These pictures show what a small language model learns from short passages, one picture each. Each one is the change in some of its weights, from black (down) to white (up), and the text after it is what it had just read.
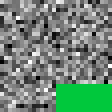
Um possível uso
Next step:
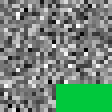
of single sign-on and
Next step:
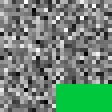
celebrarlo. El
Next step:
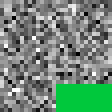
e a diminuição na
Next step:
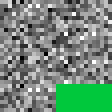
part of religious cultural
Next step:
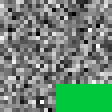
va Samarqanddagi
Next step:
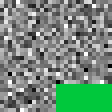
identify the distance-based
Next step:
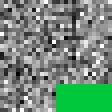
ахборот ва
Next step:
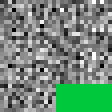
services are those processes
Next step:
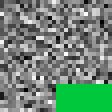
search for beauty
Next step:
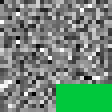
on drug content, in
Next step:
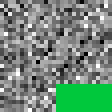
extraction result on the motivating
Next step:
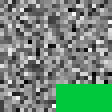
fishing industry.
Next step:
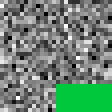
of Electrolyzers and
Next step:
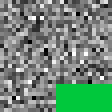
project the $d$ electron density
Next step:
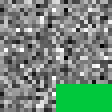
bilan ko'pincha
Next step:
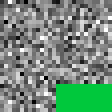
much on the model parameters such as
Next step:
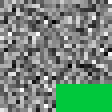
(green points)
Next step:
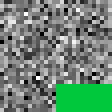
был признан
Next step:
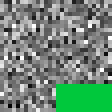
yadro xromatini
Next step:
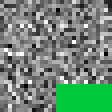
of concentration required for this
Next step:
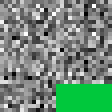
a secret key. A
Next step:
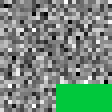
in her husband to
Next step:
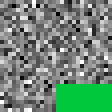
multiple test procedure /
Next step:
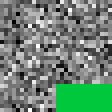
f_{\rm MB} (\epsilon,
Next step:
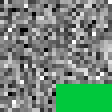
etches very well with HF.
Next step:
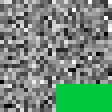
М.: Academia,
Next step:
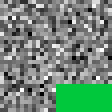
you be happy, may
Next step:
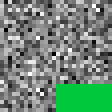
Beirne, Breda
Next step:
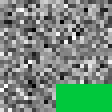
thorough comprehension of the
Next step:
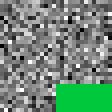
related to compressibility
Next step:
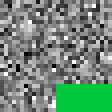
literary groups gathering
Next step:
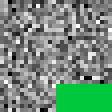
reached a very low level, in
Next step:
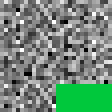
In Proc. of the 21st
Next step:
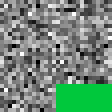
acid. The resulting solid was
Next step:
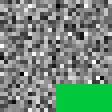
because activities of the others can
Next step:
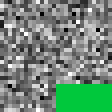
para o processo de construção de
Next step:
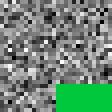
and vocabulary transfer
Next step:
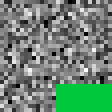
nota stessa per i
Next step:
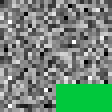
of a correlation between the halo
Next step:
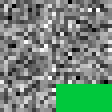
Girardi et al.\
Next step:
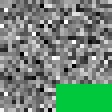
are chosen. \item
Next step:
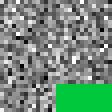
hand, spin-flip
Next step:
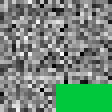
can be integrated to give the
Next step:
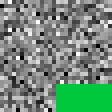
and communication to help
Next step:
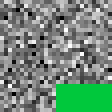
\adr{ The mass range of
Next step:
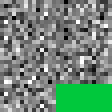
in the corresponding COFOG
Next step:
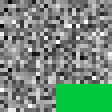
Шу билан
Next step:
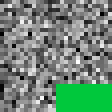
Microsoft Way\\
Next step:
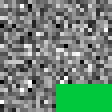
heavy metals concentrations
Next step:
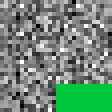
structure} (V_f) =
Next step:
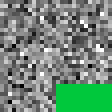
each imaged z-plane,
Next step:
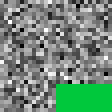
by intentionally optimizing
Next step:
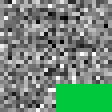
metabolism — in the
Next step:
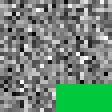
companies as marketing
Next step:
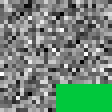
importance of careful
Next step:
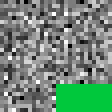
they are able to reach an
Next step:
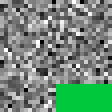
Conflict of interest:
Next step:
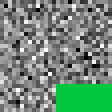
academic success,
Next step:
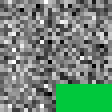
ular orasida past
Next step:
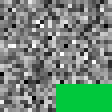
to the engineering
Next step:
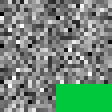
guruhli oldini
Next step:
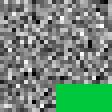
se encuentra en
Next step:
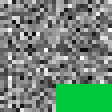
a cosmic shear analysis
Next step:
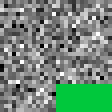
их уникальные
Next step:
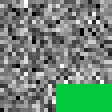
between poses. The absolute
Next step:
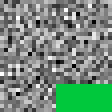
needs may change over the ¹
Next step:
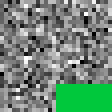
with charming penguin,
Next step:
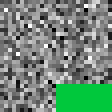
and can be approximated, using the
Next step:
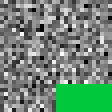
introduced in the next
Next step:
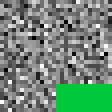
and limited capacities on the
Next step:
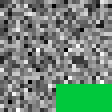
their low masses. The HIIH
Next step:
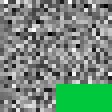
the teacher's personality and
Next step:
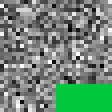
significant effect on the flow pattern
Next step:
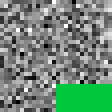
contributing to $S_p$
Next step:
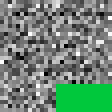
hydrolysate sample
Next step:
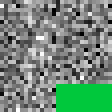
where $n=0$, at the
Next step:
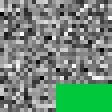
31]. Similarly,
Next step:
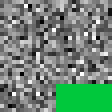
the HZO layer.
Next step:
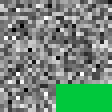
from 1-3 cm via
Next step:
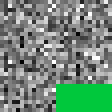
of our hypothesis was
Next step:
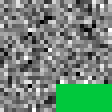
inhabitants and their associations
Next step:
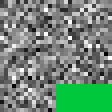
Een voortdurend
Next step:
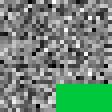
trigger their assembly
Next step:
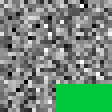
return back to their
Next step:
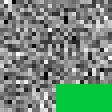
determined to a few percent from
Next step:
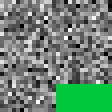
того, бувають
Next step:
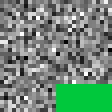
с находящимися
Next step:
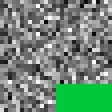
effective NJL theory, which
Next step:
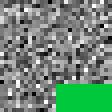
на то, чтобы
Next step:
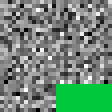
in bear market.
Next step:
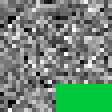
com um transformador de
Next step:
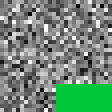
\tor-based racks,
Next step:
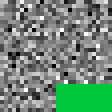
No stones were noted.
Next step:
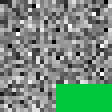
the IERS statement
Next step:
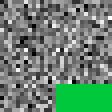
of bristles, and two
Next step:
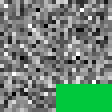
higher sensitivity than presently
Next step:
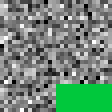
going to verify our
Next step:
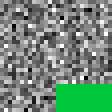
advanced to attain
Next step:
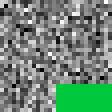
planes are not perfectly
